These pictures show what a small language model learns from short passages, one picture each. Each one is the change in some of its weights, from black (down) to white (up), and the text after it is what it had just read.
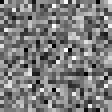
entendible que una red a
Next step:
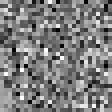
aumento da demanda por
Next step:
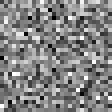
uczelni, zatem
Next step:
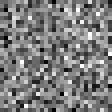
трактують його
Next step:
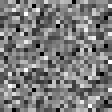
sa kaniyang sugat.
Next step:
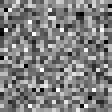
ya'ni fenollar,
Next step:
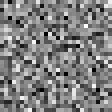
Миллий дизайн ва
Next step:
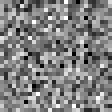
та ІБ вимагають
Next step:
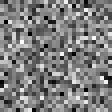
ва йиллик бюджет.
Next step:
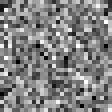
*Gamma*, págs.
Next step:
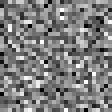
hayotida ro‘y bergan
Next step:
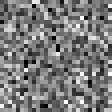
карта, створена за
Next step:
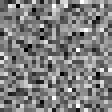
que pocos usuarios la
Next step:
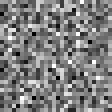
opvang, vorm opvang,
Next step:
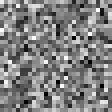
och ranglarda, yorqin
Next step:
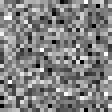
numero di dati. In seguito
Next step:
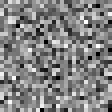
қўйиш учун
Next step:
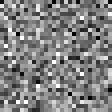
vindas; e os fragmentos
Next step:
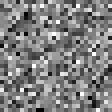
positief effect te
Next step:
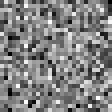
instancia descartando los
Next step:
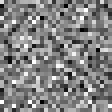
Latina de Comunicación
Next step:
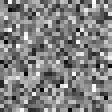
linha de fratura com a
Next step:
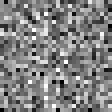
of Young Scholars in
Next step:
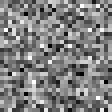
protsedura ko'proq
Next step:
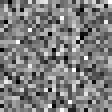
навч. посіб.
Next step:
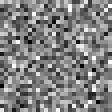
Bobo nutqida,
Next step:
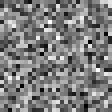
el aire siempre es una
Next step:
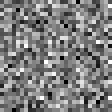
sociais e em revista, na qual
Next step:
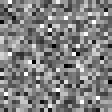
publicações, permanecendo por
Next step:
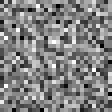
parcursul vieții.
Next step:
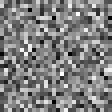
qilish orqali barqaror va
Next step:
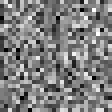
o‘tish joyida piyodalar
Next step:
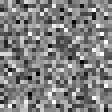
Schwächen bezüglich der
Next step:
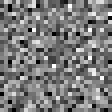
qarshi kurashish
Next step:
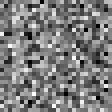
oshiradi. O'zbekiston
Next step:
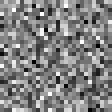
нерест, соотношение
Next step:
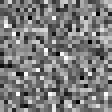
**Har bir inson ta'lim
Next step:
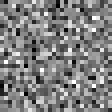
asarlarida juda keng
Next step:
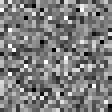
душа каждого
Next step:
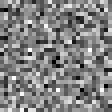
yili Surxon vohasida
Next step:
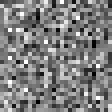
variabel independen
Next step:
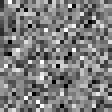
juda muhim. Bunday
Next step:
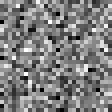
el desempeño oral cuando
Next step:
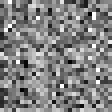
bozoridagi mavqeni
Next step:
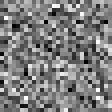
stelt hier dat de
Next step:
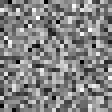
dai premi Pulitzer*,
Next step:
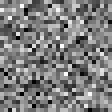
него ли наопако
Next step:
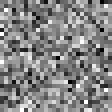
bir yanmanın nasip
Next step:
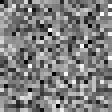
o do bebê, devem ser
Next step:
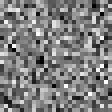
духовного образования
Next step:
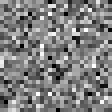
unity «psychological climate
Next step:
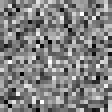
Innovations in Science and
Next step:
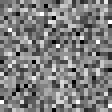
Trends der visuellen
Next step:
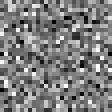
ikki muhim omillarni
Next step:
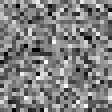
transform the masses, who do
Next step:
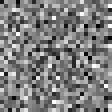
és az utak mentén
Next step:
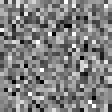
birinchi hududda tipik
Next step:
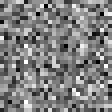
Ўрта Осиёнинг
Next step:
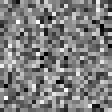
moderate pain intensity,
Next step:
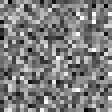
преподавателя с
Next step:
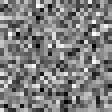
trabalho de indivíduos com
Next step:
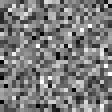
Bu esa bugungi kunda
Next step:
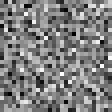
formation of activities of society
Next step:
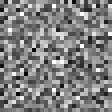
BO, DB, DBZ,
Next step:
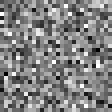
holographic aspect,
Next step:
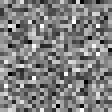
izin verilmeyen
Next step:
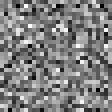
submetidos a situação de
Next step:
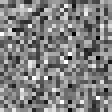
así como al entorno en que se
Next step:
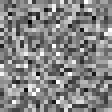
przez związek
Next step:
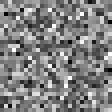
avec l'émotion qui
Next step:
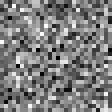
Bundan tashqari, ular
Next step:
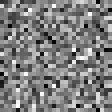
erta tushkunlikka
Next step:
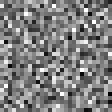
Programa Brasil – CIA
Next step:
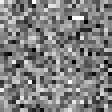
e tendências lineares
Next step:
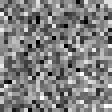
dades històriques i
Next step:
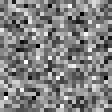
Teil, welches nach
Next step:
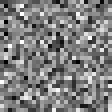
*World J Surg.*
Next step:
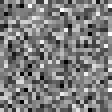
bilan ishlash, murakkab
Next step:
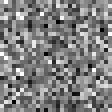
z umelej inteligencie
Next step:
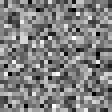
prédio da insolação direta
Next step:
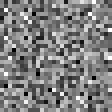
(Fajardo, Gina,
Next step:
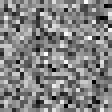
Beperken wij ons in het
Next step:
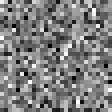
dedikohet për
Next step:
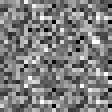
ijtimoiy tarmoqlarda
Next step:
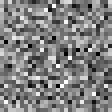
y representativo y relegando
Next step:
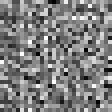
*Asian Journal of
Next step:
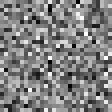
em si. Esses atores
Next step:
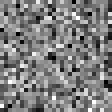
the measures taken by the
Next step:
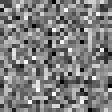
Disord* [Internet].
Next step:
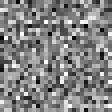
Bewegungsspuren auf die
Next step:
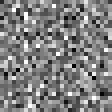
qiladigan migratsiyasi,
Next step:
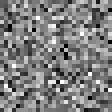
hafta o'tgach,
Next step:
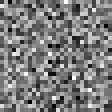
қабул қилинган
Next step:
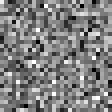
Journal Of Modern
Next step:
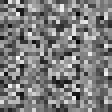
эътироф этиш
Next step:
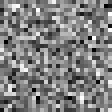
Der foregik fangst af
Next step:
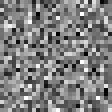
empleado en la secuencia
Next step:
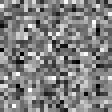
беришда муҳим
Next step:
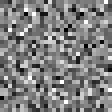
va 3-5 gr selitra va
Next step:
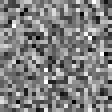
Indonesian Early
